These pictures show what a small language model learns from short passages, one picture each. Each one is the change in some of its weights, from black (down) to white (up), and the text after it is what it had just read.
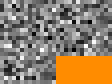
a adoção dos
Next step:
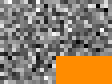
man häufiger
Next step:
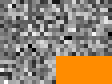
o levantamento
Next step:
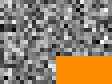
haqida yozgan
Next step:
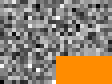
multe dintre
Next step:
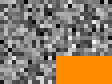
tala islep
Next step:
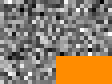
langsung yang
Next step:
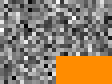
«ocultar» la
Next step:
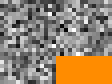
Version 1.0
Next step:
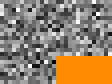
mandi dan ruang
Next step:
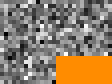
susu kambing dengan
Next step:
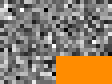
oxiri yoki
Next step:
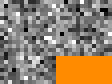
и экологически
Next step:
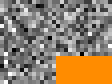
*taiko* y
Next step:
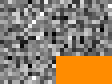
importante en estudiantes
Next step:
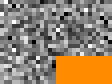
de 15 indicateurs
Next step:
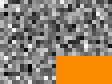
in Aquaculture
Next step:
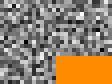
coses més
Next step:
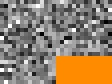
levantamiento de
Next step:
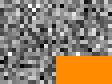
XX centenario
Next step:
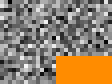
dalam mendukung
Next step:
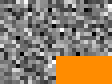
este una dintre
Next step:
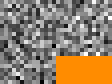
caminho para que
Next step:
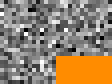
como ponto de
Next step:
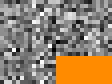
5. Sonlarni
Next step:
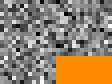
desarrollo social.
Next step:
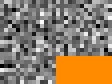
and is providing
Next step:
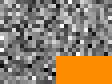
qualitativa de
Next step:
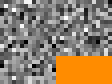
Los realistas
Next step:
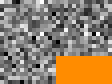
sus padecimientos
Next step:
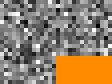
может вести к
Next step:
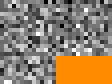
também são
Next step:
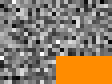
P. I., Nur
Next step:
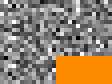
de reconstruire
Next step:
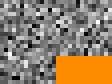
(ensino de)
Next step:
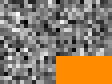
на публичных
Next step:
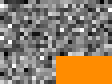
sistem pengendalian
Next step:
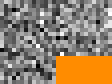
and course of
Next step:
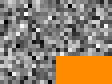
moment of their
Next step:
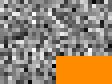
– Nagelprobe
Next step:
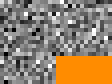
de las manos y
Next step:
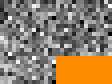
odamlar uchun bu
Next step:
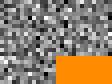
sebagai kode
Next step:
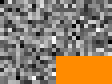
moça aparece
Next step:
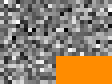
développement de
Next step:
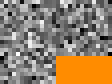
in tutte le
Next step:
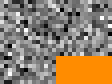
показника за
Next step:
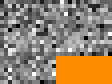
verklaringen dan
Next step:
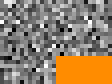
que las hagan
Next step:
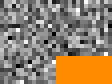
santé est un
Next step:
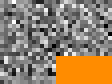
riba untuk meraih
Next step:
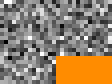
of the younger
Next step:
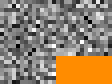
dimensionamento da
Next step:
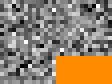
a favorable
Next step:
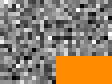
à travers le prix
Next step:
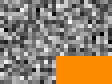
TR; Nowa
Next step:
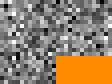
uzoq safar
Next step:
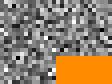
lógicos dentro
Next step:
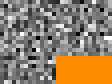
Brasileiro de
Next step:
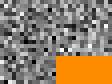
salud pública
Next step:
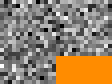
till direktiv
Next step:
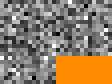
berish zarurati
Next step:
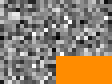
5. Basic
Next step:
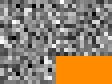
con Trastorno
